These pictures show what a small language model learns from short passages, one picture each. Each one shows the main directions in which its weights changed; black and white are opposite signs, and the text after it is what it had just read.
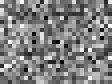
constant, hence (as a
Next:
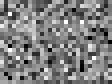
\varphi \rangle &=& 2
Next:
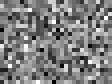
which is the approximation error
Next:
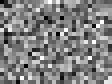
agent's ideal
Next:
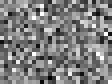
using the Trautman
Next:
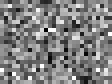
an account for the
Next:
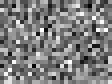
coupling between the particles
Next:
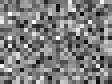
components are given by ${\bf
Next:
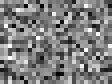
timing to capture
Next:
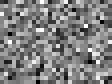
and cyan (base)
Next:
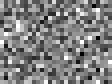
strict inequality.
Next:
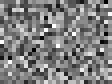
each ligne, followed
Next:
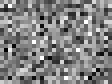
3& (b \times
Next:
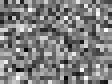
be seen that the above theorem
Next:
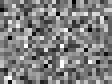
no indication of a power
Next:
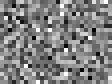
that concerns us
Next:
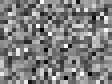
operation for each polarization
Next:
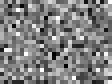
little to the
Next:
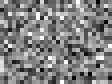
spaces is much
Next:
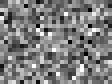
for urn problems,
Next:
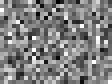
need something stronger
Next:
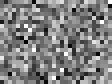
$0$, which gives
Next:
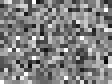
the recombination line
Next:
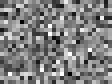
Let $\Phi(\mu)$ be
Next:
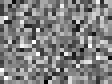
also has direct implications
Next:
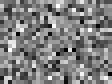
each element, the system of
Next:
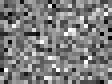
of no-$B$ and
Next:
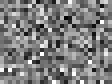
M$. If $B$ and
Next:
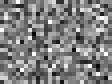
1.0 eV where
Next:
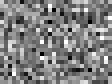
by the non-zero
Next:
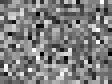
distance between the coils
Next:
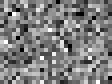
\'etale topology,
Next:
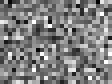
selectively projected
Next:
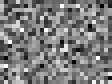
a large body of
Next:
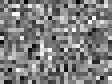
Guiding by these
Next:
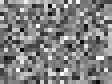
and a recurrence
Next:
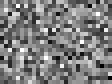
\bigoplus {\mathbb Z}
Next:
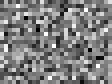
actual solution is shown to
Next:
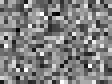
In particular, a quark number
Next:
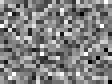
\alpha (3 \alpha
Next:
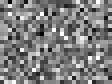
However, numerically we are
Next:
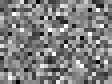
T-duality transformation.
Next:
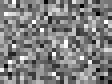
obtained by neglecting the
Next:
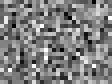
Failure rate
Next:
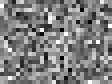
this discrepancy, the
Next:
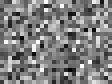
is convex and contains
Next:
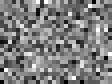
have consistently been
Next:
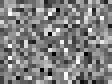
relating the measurements of
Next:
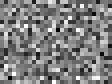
$Y \subseteq X$ is
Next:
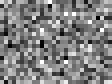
real-valued ones at
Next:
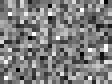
function of \(\lambda\)
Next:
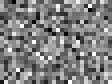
into an elementary algorithm
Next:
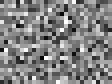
hyperbolic set
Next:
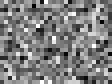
and the parameters describing
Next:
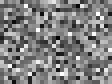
Force line breaks
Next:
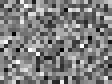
the use of a service
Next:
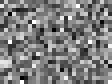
(the profile of an
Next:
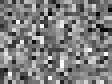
first vectors of a new
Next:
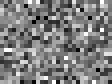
can still produce the
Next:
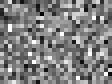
allow for some approximative
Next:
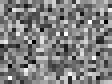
the free Hamiltonian
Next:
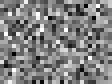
values, i.e. a
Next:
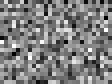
Each sphere can be
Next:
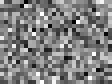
The Fourier transform
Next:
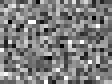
directly proportional
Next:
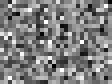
and the calculated value of the
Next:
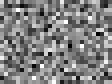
physical realm has shown
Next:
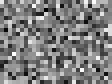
the Monte Carlo
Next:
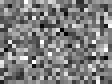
each matrix. Our algorithm
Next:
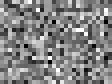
relative four-point
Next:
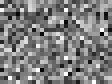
on the surface, the
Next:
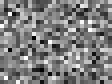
\partial \rho$ and
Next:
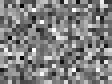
cross section of Ref.\
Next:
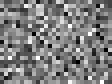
Sun. Col.
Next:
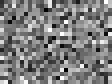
readout. This sequence
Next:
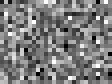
theory \\ for one dimensional
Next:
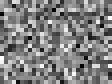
atoms (as well as
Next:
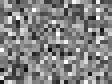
unseen domain. This
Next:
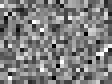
(this is a direct
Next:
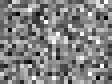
and over all clusters
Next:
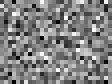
Li, ``A multidimensional
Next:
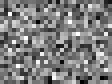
\item If a solution to the
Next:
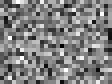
the RIR Generator
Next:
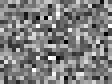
time-evolution operator is
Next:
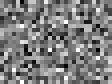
represents the projection of the
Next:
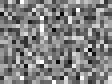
are therefore confident
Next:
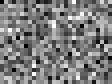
contributions. Such
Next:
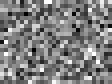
measured channel
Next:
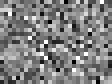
Viewers like
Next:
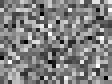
Matter Physics and
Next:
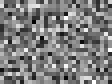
will solve the energy spectrum
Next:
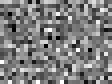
obtaining the labels is
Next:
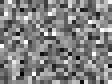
to zero, we obtain the following
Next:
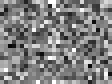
Along this note we also
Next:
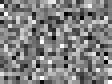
correspond to the signs
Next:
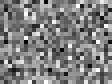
The acknowledgments
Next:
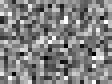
of nonisomorphic simple
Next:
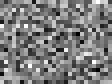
$k_j$ for
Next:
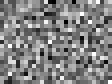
equivalent to what is also
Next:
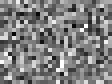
topological complexity of a
